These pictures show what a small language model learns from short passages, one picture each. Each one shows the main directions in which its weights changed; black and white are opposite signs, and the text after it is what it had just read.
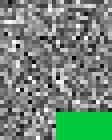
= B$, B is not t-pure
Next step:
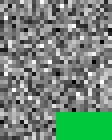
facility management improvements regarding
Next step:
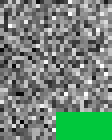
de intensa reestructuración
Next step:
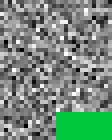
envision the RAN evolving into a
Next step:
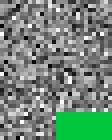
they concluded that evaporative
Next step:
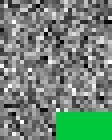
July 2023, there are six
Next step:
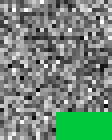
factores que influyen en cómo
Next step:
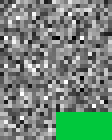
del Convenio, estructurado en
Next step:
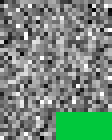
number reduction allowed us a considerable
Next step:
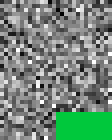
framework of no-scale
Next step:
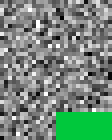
nested sampling algorithms are
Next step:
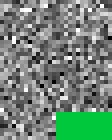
as a hexagon with a side
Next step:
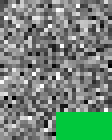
a uniform magnetic field by
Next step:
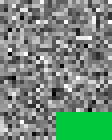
measurement, avoiding backaction.
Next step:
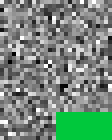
Fusion stats are low, it may
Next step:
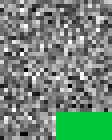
single hard photon emission process.
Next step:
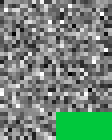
soat davomida eksikatorida
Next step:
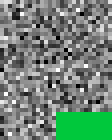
the coupling is indeed in the right
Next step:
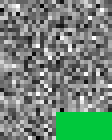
et al., 2000). Resilience as a
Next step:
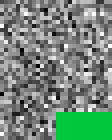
existence of unattended blind
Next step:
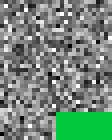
4.8\,GHz (both the
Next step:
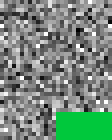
également les typologies de
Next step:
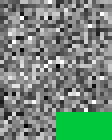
Empirical Studies in the
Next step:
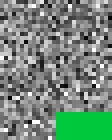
recent alluvial flood
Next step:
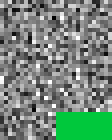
entorno. (Krasilchik,
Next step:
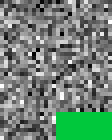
The main motivation for me to write
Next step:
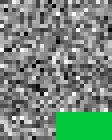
XMSatLiteral (
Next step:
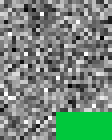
residentes en el espíritu
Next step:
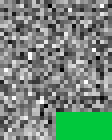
defined with 5 linguistic
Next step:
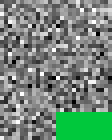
}(B). \end{equation} In the
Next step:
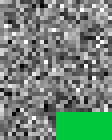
resaltar que la acción de los
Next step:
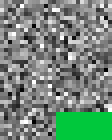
estar físico e emocional
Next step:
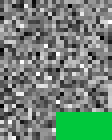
\label{eq15} \end{equation}
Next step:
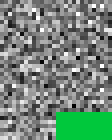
may have dangerous effects on such
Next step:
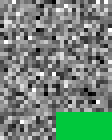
error under control. Another
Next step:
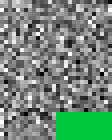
development of plastic bags with
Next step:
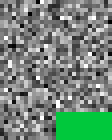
The uniform sign of enhancement in
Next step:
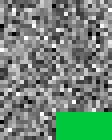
C.) sobre el pintor como
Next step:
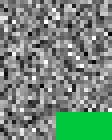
natijasida kasbiy
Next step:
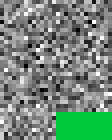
adapts to real time workload
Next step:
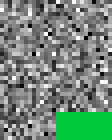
talaffuz qilish,
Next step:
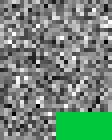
equations, as compared to the NS
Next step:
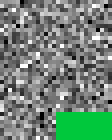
are a growing health problem all
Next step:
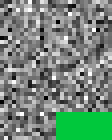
%64.0 oranında
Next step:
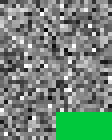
transpose and $\mathbf{A}$ is the
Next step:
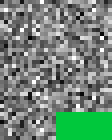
connection within a GZK (100
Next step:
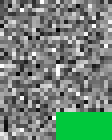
the Dispute Settlement
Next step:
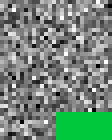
to health facility 613
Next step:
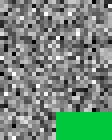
overstimulating the diaphragm
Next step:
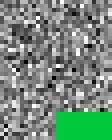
Vadim Sokolov, and
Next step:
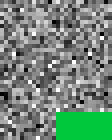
\end{equation} where the bases are
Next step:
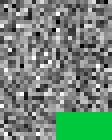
the highest NRMSE
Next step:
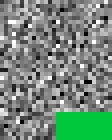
$M=0$. We will call the number
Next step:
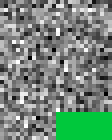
*specialised* metric that
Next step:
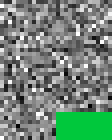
the elastic constants of the planar
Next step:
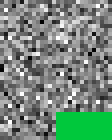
возрасте до 1 года,
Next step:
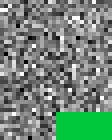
A number of measurements at lower energies were
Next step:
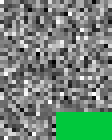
and avoid any environmental harm from
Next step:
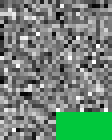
fibre shortening (FS),
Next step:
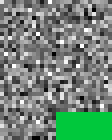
TEBD is compatible with a
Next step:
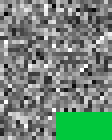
Map with all the sampling points
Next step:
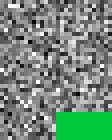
Смолій та ін.);
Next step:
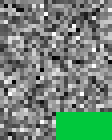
met de verkoop en distributie
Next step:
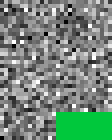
influence on material properties. This is
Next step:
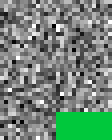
mixes at S/B = 2. The
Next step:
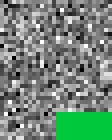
Systems., VOL. 10,
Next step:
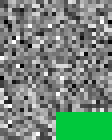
example of the co-occurrence
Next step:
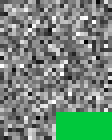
existente nos três
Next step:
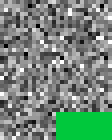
and Sarawagi [29] defined
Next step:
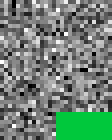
two concentrations is the threshold
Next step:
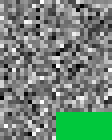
the analysis one of the most specific groups of
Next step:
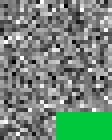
controlled by various configurations.
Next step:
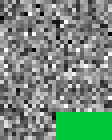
MILP mixed-integer
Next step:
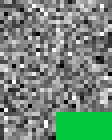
the colloidal suspension}
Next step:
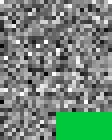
Workshop on Articulated and
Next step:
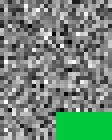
have been considered sufficiently.
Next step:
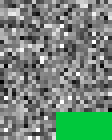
boosted dark matter model with the
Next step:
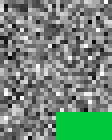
birikmalari, ularning
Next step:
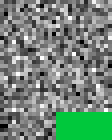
refer to charge sectors in units
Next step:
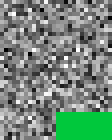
es ¹ La noción de
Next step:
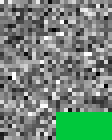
design, and evidence that LISA
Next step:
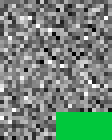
в принятии решений;
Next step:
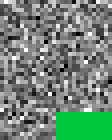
can free up space for other components,
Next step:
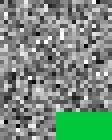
in classroom. For example, distributions
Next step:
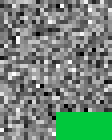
ijtimoiy ishonch
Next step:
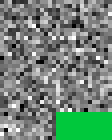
among the four link variables
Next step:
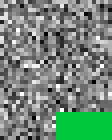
causes of their collapse.
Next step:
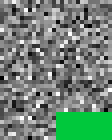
networks, and from behavior to
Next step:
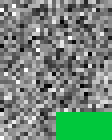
Доля переделок
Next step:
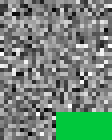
tennis and too little
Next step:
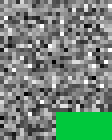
often fail to fully integrate the
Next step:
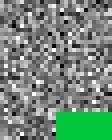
an environment of platforms’ applying
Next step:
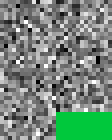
to measure a continuous void size
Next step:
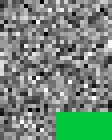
the strong fibre took most of
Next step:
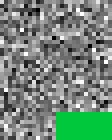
mass distribution of the lensing perturber
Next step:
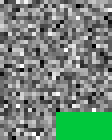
Dunyo tilshunosligida
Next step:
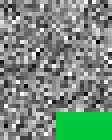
They were valued as positive because
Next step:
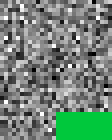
tahlil qilindi.
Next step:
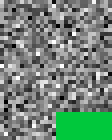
va ekologik tahdidlarga
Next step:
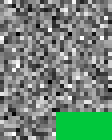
*Vedana Sthapana:
